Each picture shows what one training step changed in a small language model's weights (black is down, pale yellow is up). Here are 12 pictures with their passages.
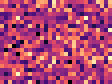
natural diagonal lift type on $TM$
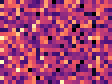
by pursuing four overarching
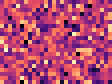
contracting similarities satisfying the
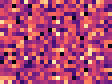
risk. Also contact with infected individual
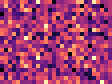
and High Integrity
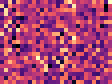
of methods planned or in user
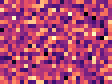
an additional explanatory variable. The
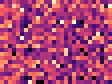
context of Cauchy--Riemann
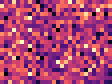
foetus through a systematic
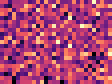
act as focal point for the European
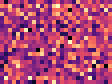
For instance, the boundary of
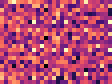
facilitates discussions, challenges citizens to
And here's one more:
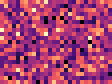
the four action points that the European dimension
